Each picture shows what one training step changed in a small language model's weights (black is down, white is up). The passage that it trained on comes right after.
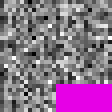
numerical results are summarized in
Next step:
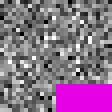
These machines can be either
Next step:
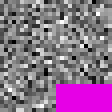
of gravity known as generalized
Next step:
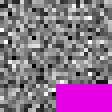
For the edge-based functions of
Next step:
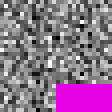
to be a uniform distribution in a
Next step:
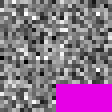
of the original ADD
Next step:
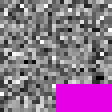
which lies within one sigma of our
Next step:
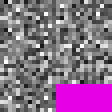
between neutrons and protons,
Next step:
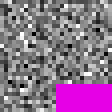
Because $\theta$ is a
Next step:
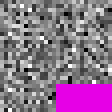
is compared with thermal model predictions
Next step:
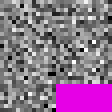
diverging membrane
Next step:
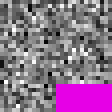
T$, i.e. the
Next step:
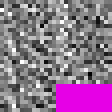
from the filament with a constant
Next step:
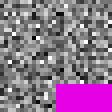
ephemeris of
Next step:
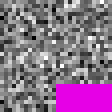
we discuss the detailed results obtained from
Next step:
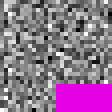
can refine a model's capacity
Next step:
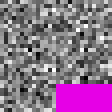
bright sources (see Baxter
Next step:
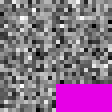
The Mass Transit
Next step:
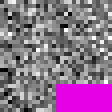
dimuon invariant mass range
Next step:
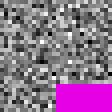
speed of $V_A$)
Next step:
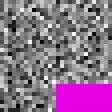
\end{eqnarray} Introducing
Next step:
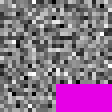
to $w$ at the point of symmetry
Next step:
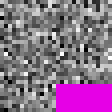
same network plasticity and nonlinear
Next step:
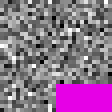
in bounded excitable media
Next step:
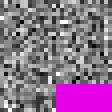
embedded in a
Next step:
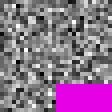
other GPU, or an
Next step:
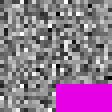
certain temperature: at this point
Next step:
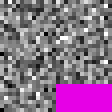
s = 0$ if $\delta$ is
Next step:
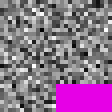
$C_{l,k}$ defined in
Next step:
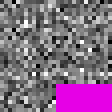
we label two weak
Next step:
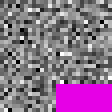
family. They hold
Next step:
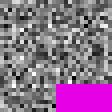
the raw computational efficiency
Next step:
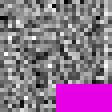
a caustic, two additional
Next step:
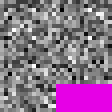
learnable scaling and translation
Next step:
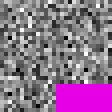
necessary for the analysis in this
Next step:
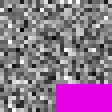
text) of a clean
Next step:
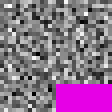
a step of 10 pm until
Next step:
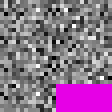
we will not repeat it here.
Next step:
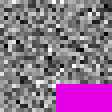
coding parameters, leading to
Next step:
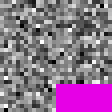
of the limiting structure to rough
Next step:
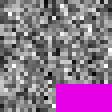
abundances corresponding to the
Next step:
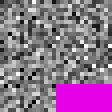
the mass range 8 kDa <
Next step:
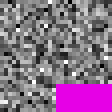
one of the processes described by the
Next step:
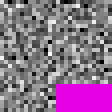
phenomenological model available
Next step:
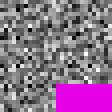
National Library of
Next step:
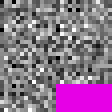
perform better that most of the
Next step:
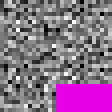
C. A. van der
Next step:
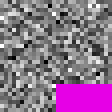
the binned least
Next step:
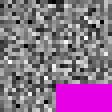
is plotted in yellow in
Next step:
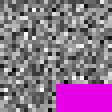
Without being able to
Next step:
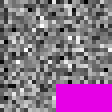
In our system, let us assume
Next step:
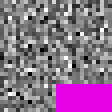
intermediate input intensity and
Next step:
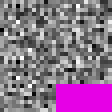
one. This mode is further studied in
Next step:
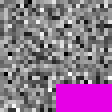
neutron-scattering [56]
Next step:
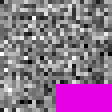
depend on the specific simulation parameters,
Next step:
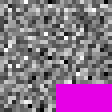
region favored by the
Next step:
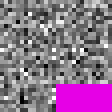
\textbf{c.} At
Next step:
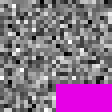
functional $S=\int L
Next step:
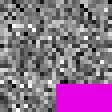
(points with error bars)
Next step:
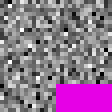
heat to corpuscular
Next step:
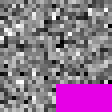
specific class of combustion problems
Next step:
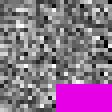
operator, which breaks
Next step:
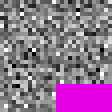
facts that the density of states
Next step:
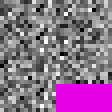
N.Xu, Z.Xu
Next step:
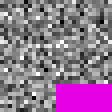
University, Los Angeles,
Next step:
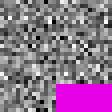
section, the state label
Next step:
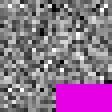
$[X/\Gamma]$ are the
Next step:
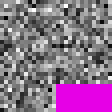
initial proton momentum $x_p$
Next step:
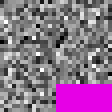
of the flares; $+$
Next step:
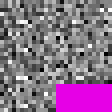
Physics Research A}
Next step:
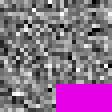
it leads to a meaningful
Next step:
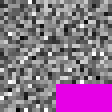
[] 0 setdash 2
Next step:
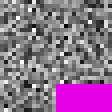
we discuss domain adaptation, the
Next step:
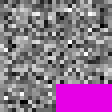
facilities requiring
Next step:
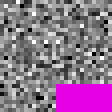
{Mattos}, \citenamefont
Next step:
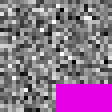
about $\sim 10$ times higher than
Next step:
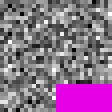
performed a careful characterization
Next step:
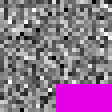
split in clusters) for different
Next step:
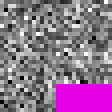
(Figure 8c) increases the
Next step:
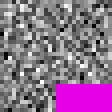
equations are determined by the representation of
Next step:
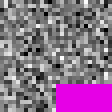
with the interface parallel to
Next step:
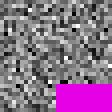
massive gravity theory
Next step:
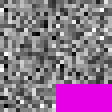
style file from IEEE
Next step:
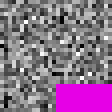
complex products imposes a
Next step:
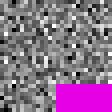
\begin{equation} \bar
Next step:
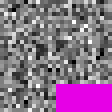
the data set. The birth time
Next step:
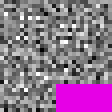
for which the topological charge is not
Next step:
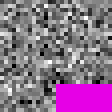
shows the specific heat as
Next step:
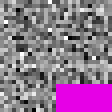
on the degree of change of
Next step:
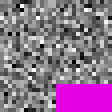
unable, in absence of
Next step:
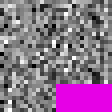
all data listed in the text
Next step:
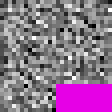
boltzmann equation.
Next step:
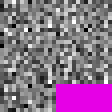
ensemble according to the
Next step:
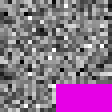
$TKE$ plays the
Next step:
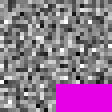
than 2 decades, from
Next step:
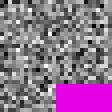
edges, no vertices but two
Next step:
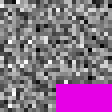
coupled Landau levels
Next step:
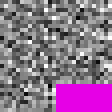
\equiv\left( {{\partial
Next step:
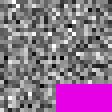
1 | Intellectual
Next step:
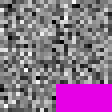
an objective lens, we
